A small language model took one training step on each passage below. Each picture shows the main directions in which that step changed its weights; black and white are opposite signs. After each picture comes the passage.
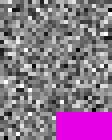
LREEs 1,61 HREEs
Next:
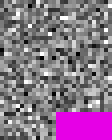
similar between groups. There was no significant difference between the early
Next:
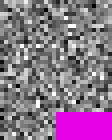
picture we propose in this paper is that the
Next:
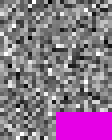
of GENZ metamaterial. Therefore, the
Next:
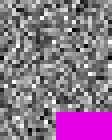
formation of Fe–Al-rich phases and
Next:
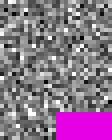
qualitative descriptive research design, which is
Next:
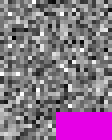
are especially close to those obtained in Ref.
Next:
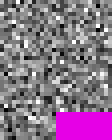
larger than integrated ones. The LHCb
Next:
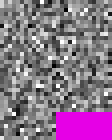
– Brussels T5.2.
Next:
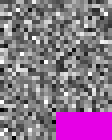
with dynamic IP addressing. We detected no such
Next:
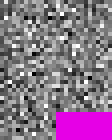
A}({\bf r})$ as a function of the
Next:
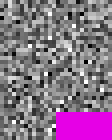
$^{4}$Institute of Astronomy
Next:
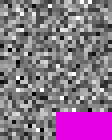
project and performed the TDO (together
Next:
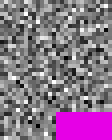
are present, active-sterile neutrino
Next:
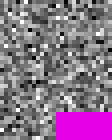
dense subset $D$. Then, $U$
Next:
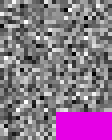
we so far have free neutrons except for the
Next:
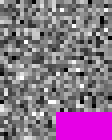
things by using the touchpad or by
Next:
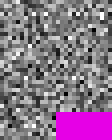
under stolen credentials—in order to
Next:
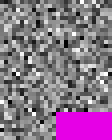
and on the other hand, the permanent
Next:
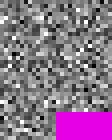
qualified youths from applying.
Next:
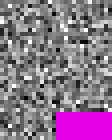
with different physics lists provided by Geant4.
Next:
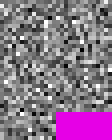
the potential of GW astronomy.
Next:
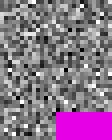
can be described in a controlled expansion in powers
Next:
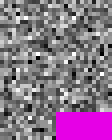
function of the energy threshold. Panel D: The
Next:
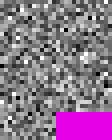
The generated compounds display higher similarity known active
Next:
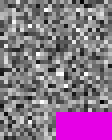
reduces labour cost. The increase of household
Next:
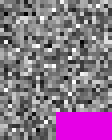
and of quantum logic gates based on neutral
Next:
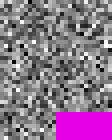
\end{figure} \subsection{The
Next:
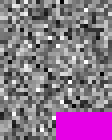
corrections of order $v^2$. The lattice results
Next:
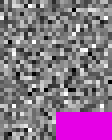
the black line represents the projection noise. We obtain a
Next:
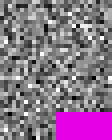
>> 1$. The \emph{measurement
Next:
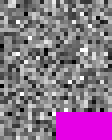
{Lavraud}, {Tenerani},
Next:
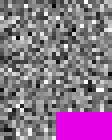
items are tracked on an abstract level,
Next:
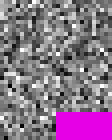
for conducting a study with maximum control over factors that may
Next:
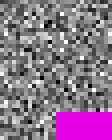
the Zenodo repository:
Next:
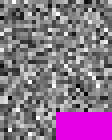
values and psychological standpoints. This
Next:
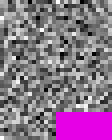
/ p $ remains within $ \delta \varepsilon_p
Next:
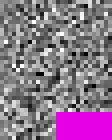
0.5$ in the sense of the
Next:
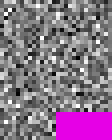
(b) shows the formation of the collimated beam
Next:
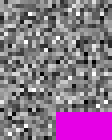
important considerations in the control and management of
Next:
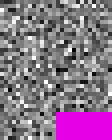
connect figshare with your GitHub
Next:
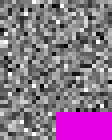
was downloaded from the Esri
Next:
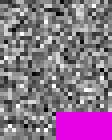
not to present a new, improved, and
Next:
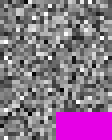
be solved exactly, \begin{align}
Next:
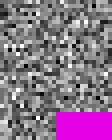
of the "T" type with the internal diameter of
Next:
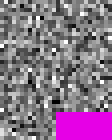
*IEEE Transactions on Information Theory*,
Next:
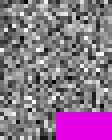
co-teaching doesn't differ from other
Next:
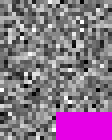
and $\gamma_C$ so that matrix in Eq.
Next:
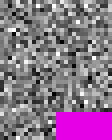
stochastic, limited-memory
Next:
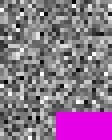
that help in restoring normal functions of respiratory
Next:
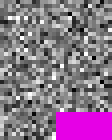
hence be an interval. Finally, the
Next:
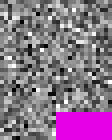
of 45, 31 accidents were of
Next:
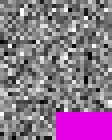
to spills of chemicals or return fluids
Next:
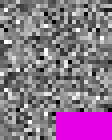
both industries. Economic dimension - The economic dimension
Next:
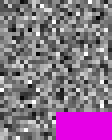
analysis and design of residential building using
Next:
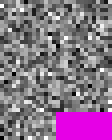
Unique_Item_Requests 23
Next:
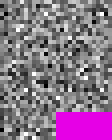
in the form $$\frac{d^2
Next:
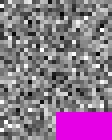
of Kazakhstan. The data were
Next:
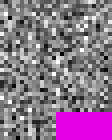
of the world. The areas most affected are
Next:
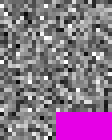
component through the conduct of a BSc
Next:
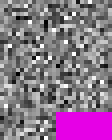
et al. 2013). A strong likelihood
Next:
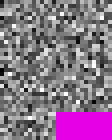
either occurred or didn't in a very small range
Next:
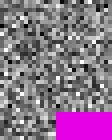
relationships among chaetodontid genera
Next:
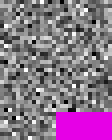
system. 1.2 Pressure the system A
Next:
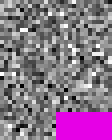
would be fair to say that certain
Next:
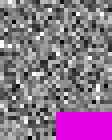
economic, social and environmental interests can be merged
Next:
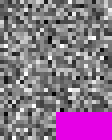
free. In addition to the scientific value of the
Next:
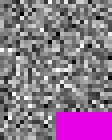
in Kenya. Keywords:
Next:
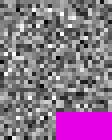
the other, while leaving the rest of the array
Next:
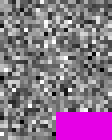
oval. Male Female Other
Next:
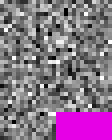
heavy quarks and many colors, but
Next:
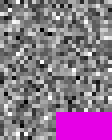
hand poses², and different applications to
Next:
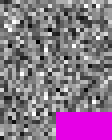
to research findings from Priebe,
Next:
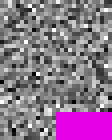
also greater than .50, which is 0.751
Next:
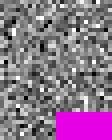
parameters. The results of our Bayesian analysis in
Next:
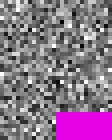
surfaces.}} \end{figure} The
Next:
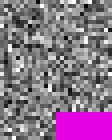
generations are referred to as culture. Although
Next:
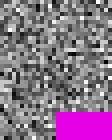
distances} as tasks progressed.
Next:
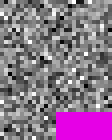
persistence of ear disease may be related to family
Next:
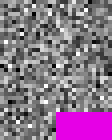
4. A-P and lateral view
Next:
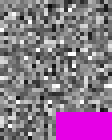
pelvic radiotherapy;
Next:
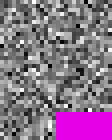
\lambda_{1}<\infty\}$ and the
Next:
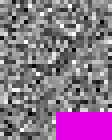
present case, the flow of fermions under a chemical
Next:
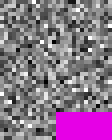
grafting the particles or adding polymers in
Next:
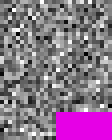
point clouds using synthetic datasets:
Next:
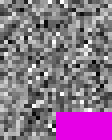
and global features to recognize multiple-food photos
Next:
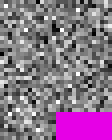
α with a given integer multiplicity $m
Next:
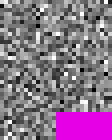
composed of two intertwined strands with
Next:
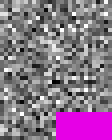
is practically zero. He gives the example of searching
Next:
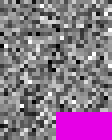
However, it is beneficial for our purposes to
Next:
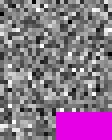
which is why random exploration fails here. The
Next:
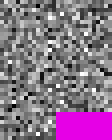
the microscopic parameters of lattice model with two
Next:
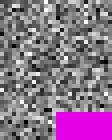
In supervised machine learning, the output is
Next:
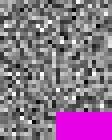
1.75 minutes in Group I and 3.83
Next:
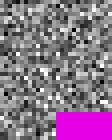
obtain indeed a constraint comparable to what found in
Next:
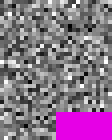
products related to rice (0.8%),
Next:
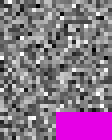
this toy example, no tasks below the
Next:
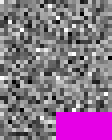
polycrystalline ceramic material
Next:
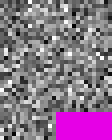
workflow. } \end{figure*} The
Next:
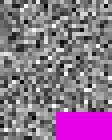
at the quadratic level. All the
